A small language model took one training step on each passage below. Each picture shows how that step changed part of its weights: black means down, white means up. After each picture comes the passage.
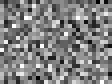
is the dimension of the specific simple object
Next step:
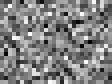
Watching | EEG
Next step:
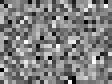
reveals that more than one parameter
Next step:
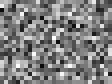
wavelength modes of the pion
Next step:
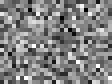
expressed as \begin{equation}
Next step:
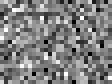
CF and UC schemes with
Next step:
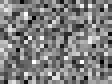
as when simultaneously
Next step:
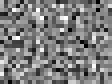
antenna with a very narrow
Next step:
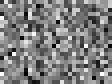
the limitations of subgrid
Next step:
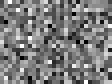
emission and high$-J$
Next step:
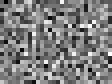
of 20 cm-long high
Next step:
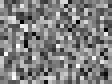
turizm orqali iqtisodiy
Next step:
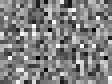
and the Local Group
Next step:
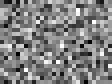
leksik qatlamlar
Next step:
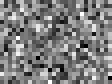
linha de costa a
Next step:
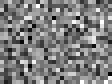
to define a central quantity in
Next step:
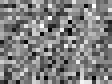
and mass sideband regions
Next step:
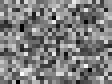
Philips nogal wat
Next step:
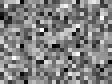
guruhidagi azot va
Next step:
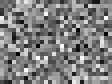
N.de Botton,
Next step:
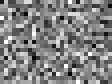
Пономарев. -
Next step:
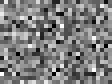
excitation and quantum information to
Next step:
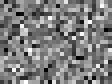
PyRAF, initially
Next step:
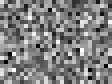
the above result for other configurations of
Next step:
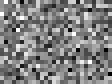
evolution of the entangled neutral
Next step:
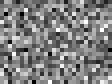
W; ALEMAM,
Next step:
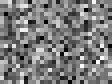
au résultat selon
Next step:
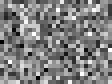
in the GaAs cap layer
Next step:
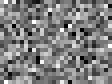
the financial crisis is
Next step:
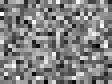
al. [24] consider other
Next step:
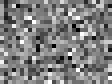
T is total illumination time.
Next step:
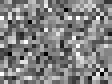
contemporary realities,
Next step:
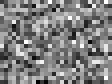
tarkibini har bir
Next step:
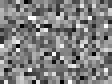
severe inflammatory
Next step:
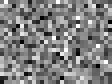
kontekst bilan
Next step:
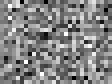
$\Delta_n$ for
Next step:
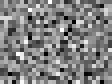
y sostenibles 15
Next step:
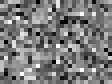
definits pels punts
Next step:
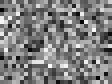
☐ Remove all
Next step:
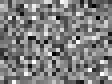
in the subprocesses
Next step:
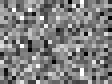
exhibits a broadened
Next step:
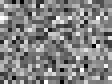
supply. Permitting
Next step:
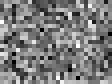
counterfactual allows a
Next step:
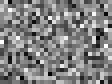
denominado Sistema de
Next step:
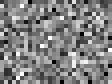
preamble is then identified using
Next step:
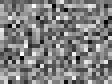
the right side of the
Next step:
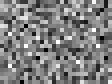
following information-theoretic
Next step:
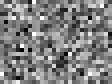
the answer must simply
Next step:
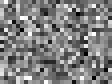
coordinates, and expect that separation
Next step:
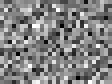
Garut Fingki
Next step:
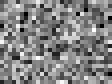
asosiy sanaladi.
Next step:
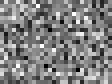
even possibly a sterile
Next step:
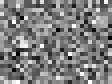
The performance of the proposal is compared
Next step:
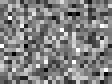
Rohren Δx_p
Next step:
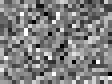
asistente, Filial de
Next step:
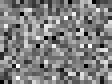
dramatically under disorder
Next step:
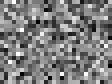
been recently established in
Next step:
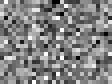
propagation distance, respectively.
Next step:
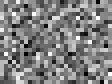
texnologik vosita
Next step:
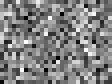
BSS (Massardi et
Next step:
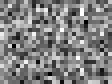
Cultural Routes-
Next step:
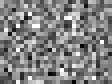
yuritar ekan,
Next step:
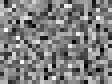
with a screen of different
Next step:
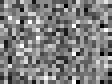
ser um território de
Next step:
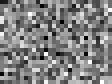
this powerful technology for the
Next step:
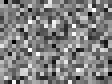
our sample of warm
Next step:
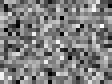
are indirectly constrained by
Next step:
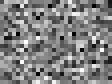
Каган М.С.
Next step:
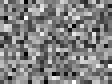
TAE model with the six
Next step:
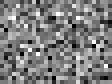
order to estimate the achievable
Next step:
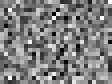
se incorporan asuntos
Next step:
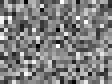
correlation in the Mott
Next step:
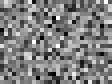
kishi bir biriga muxtoj
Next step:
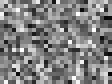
However, fullerene
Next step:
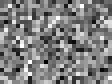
program faculty were
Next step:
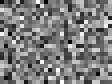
apoyado en la experiencia de
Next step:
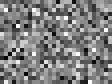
themselves to be following related
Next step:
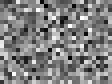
is nuclear thickness function
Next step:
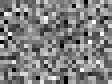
a full NLO QCD calculation
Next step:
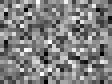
bir barqarorlikka
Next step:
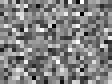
валюта» –
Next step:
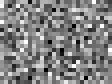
particles is heavily suppressed
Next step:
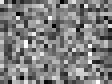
larger than $0$. More
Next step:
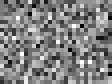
combining the spectra) and we found
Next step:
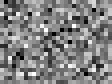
III$^l$ representation with
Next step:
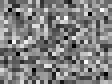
Gryshko National
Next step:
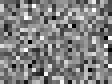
For the intermediate range of
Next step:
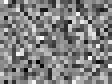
with two positive and two negative.
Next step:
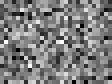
\, \%$, while the higher
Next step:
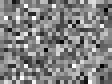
$\omega$ and rates (in
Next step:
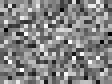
Connectors: The connectors
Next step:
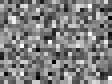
observed in the preliminary
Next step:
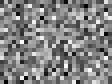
União das Escolas
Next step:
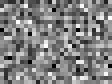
ростом, что
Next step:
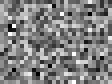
the form of the potential induced is
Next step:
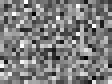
simple analytical model, the
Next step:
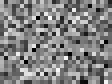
amalga oshiriladi.
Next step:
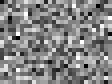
Bogoliubov coefficients. Let
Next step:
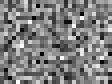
ricos, sendo que os mais
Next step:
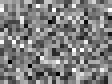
da arquitetura
